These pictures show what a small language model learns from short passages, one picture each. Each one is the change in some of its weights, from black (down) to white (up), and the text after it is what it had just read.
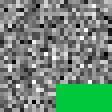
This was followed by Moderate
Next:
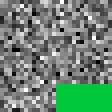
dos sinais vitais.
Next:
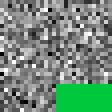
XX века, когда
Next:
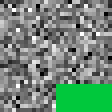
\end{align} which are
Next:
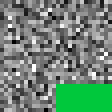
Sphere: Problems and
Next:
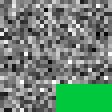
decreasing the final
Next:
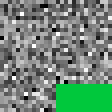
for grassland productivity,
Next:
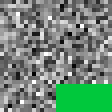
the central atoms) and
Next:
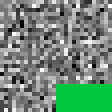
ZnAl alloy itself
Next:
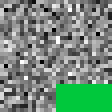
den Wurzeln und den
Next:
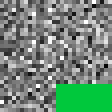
provides a reasonable value to
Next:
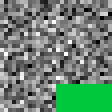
IEEE Press,
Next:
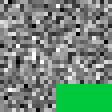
Nigerian state today.
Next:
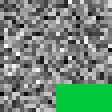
compressive strength accurately
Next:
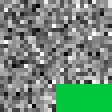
personalidade insistem em
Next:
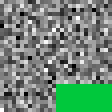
one next to the vacuum
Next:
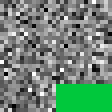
set $Q$ of subsets of
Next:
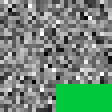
el aprendizaje del
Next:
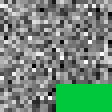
isobaric surfaces,
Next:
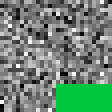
absorb the shock given by
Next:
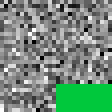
plot that demonstrates the
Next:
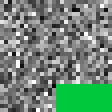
this study, wide ranges were
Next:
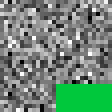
countries. Like
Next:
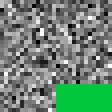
tiempo, tenían
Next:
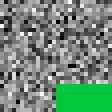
revolution in the curriculum
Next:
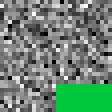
parapsilosis* lato
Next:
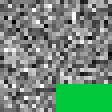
having a good noise
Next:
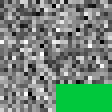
be usable up to a 5%
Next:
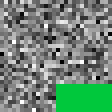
the BS, and with positions
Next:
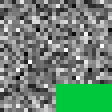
efficiency and financial
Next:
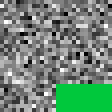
resin rich region. This
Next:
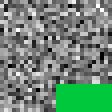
has a serious impact on model
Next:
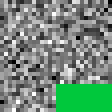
mexanik tarkibiga
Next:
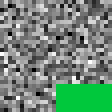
NRQCD action has been
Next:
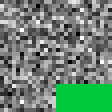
normal direction (b).
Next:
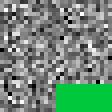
yordamida sintetik
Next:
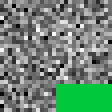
the lateral distance R
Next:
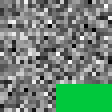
analysis of three hourly wind data
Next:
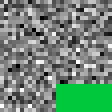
can achieve the desired
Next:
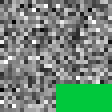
cutting a hole through a
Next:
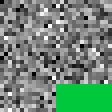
leads to a fall in the
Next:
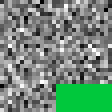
tan jarohati
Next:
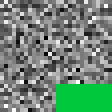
important for understanding
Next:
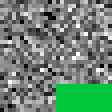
perspectives on these problems:
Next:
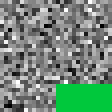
second is why it is different from the
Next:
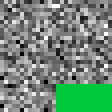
as mean baseline values.
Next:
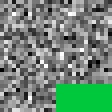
academic integrity in educational
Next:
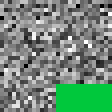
ya'ni qulay
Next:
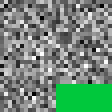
that integrate to form dynamics of
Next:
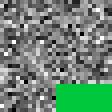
the TVET and technical
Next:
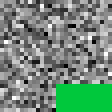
seu comportamento,
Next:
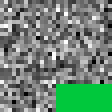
(no Dirac cone)
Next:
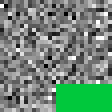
of the top-quark rest
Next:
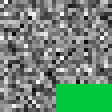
have clear visions about the
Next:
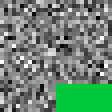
to learn general qualitative
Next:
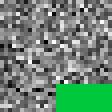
and radiative processes, we use
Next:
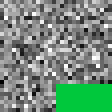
ayol obrazining
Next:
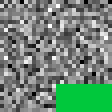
business ventures "I
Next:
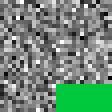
a IST mais comum no
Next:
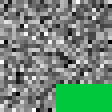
the meanings of the symbols
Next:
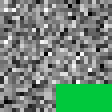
the former DLM head to
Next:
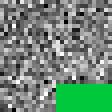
for the convenience of man.
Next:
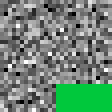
\mbox{ \Lbmi
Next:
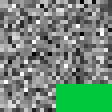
Rekenkamer zijn
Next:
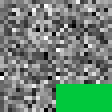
occurred due to augmented
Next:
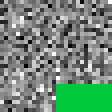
Christian Horner
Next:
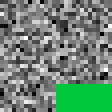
Attack Figure 1 False
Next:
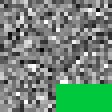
and throughput, in wireless
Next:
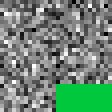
они исключили
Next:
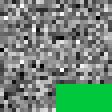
to possible pathogens in the
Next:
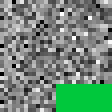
é concebido diante das
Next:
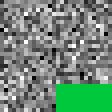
faol ishtirok
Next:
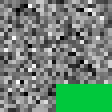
data over 5 epochs with a
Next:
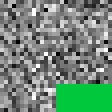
barriers. Case studies
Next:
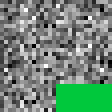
just as an infix in
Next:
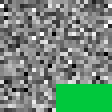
part of the European
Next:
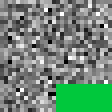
parameter to be obtained by maximization
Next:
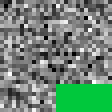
get the best model possible which
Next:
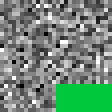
the coming years continue to
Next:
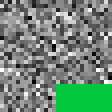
uncertainties and their correlations
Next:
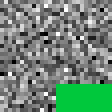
profiles for $l_f =
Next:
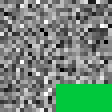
plutonium in thermal
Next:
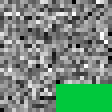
o'zining yaxshi va
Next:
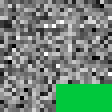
ham foydalandik.
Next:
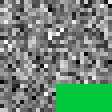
excluded bone crest
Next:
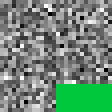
Water: a shared
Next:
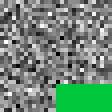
no quark holds a special
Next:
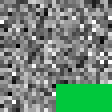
fractional derivatives and
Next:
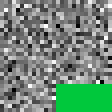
for the polarization field.
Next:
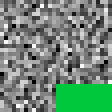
ma talora è
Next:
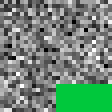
for NN. A back
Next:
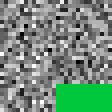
presentation. Other groups act
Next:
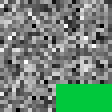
deaths by the beginning
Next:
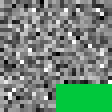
professional components of
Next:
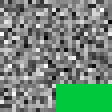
vs heavy water indicate
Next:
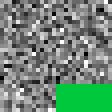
ou parede para as questões
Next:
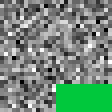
the red side, most likely
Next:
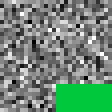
the Carl Zeiss
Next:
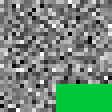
tili bu davrlarda
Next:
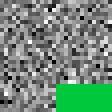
cultural. Entendido
